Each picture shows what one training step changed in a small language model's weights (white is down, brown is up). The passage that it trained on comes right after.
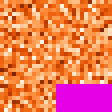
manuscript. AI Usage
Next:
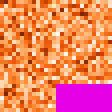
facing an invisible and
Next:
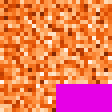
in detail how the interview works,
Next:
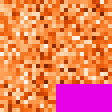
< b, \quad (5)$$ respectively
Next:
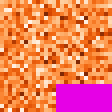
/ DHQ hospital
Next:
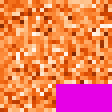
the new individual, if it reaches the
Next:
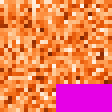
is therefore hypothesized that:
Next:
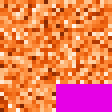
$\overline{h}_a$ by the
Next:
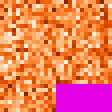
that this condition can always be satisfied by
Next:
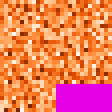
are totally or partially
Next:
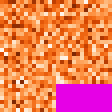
running a dedicated
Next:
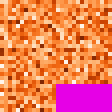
(\vmu_{\rm s} \times
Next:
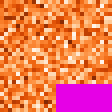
north, omitting the lower
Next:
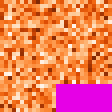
of \textit{in vivo}
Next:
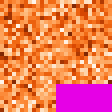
allow future teachers to practice planning and
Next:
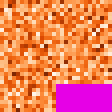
[here](#). This year the EUF
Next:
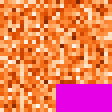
such as spironolactone
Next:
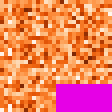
is shown in (1) and
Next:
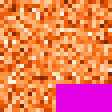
R respectively denote the thicknesses
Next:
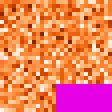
Random preparations, *Clay
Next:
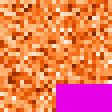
be noted to help the reader.
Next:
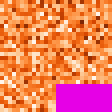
for seeds of *T.
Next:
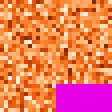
will yield \emph{physical}
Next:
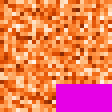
our model. First column gives the
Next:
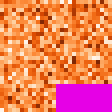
we planned to use as training data
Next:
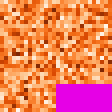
of moringa, garlic,
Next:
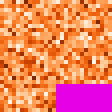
and independent consciousness, while in
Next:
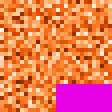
the model based on the classification probability is given
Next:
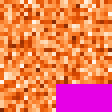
periodic boundary condition. We perform
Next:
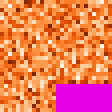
Informatics Landscape
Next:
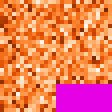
Programme of the European Union
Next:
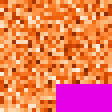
Principles of Cancer
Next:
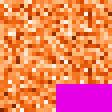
absorption to dynamically generated effective interactions derived
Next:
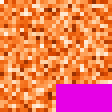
with petroleum ether to
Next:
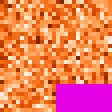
Introduction} In the strong coupling regime
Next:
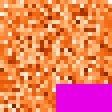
denoting all the possibilities
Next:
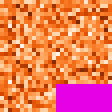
the integration of technologies. Looking
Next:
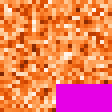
scenarios with saturation environments following
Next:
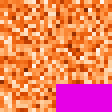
VEGF signaling,
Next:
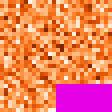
18th-century rationalism and
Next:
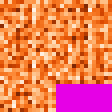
area. RUSLE model is
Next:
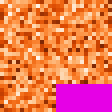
as, for example, the design for the
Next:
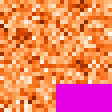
system: conscious and well
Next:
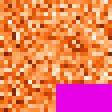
To fulfill these conditions neutrino
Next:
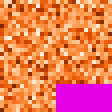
showing more organic composition Table:
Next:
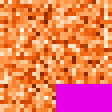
graduates were investigated. One
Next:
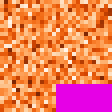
looks at the link between problems and
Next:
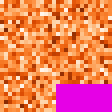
contribution from each household member based
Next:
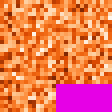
solution was validated experimentally.
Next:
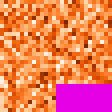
[18]. Yet, putting
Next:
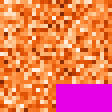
circuit'', {\em Science}
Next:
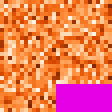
[Fe/H]) results for the
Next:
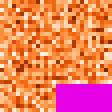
surface. The intercalant then typically
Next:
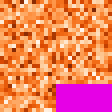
LHC, Trento,
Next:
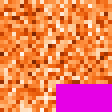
frequently costly and may harm the environment
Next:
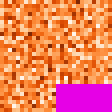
not been changed yet as it is
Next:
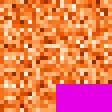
hunting for CEs to
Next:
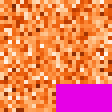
The concept of marriage that is
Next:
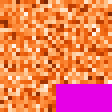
beautiful places,
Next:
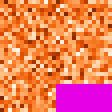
Because of a weak sensitivity of
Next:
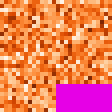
more difficult than perhaps originally
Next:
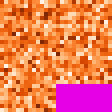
action of excess of bromine in
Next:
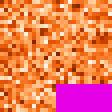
$h$~production cross section.
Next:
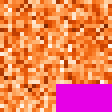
reduction of fish stocks and species
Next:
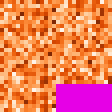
i.e. the mass forces
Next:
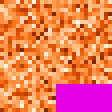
technological progress can be modeled to
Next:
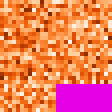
generation of ideas to experimental work and
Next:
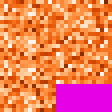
2bdb + 2cdc
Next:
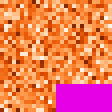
dose and prolonged use of
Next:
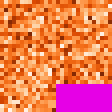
work of Herbster
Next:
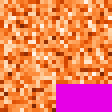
experiments, ℓ is the
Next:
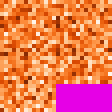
processing scale-free graphs is a
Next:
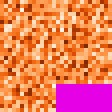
aimed to examine the influence of
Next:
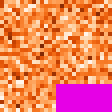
by a hexagonal grid at a
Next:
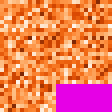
for future research. Our results raise a
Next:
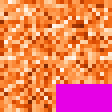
setting. Concerns over patient
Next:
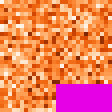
readily at 1200°C, and
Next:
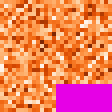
respectively [16]. The elastic
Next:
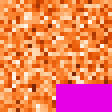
\mathbf{u} + \chi
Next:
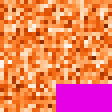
of the physics responsible for
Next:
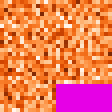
Results Hypothesis one proposed
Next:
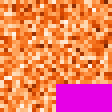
to experimental protocols and data, search
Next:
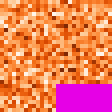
set the \ac{L}
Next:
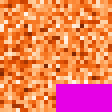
up study with in-depth and
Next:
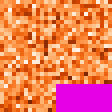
was implemented. In addition, producing
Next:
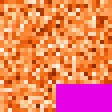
flawed, or c) there are
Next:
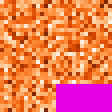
\cite{lidar2}, make
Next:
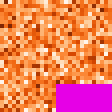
da história de
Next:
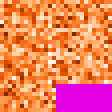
human health. It is an accepted
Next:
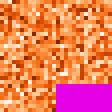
can be obtained by rotation of its cross section
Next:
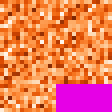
forests of Europe are important
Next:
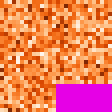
European Open Science Cloud for Research
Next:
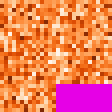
related to the problem can be recorded near
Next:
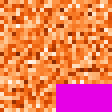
a frequency-dependent modification to the
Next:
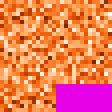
the police, the protest should have
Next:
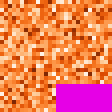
for Slavery and the Tort
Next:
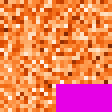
a) Inspections of records
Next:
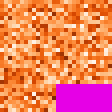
\rangle, \label{expect}
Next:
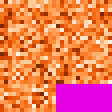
$\ght$ remains Gaussian -- we find
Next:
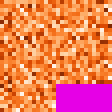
Modified Flexible Accelerator
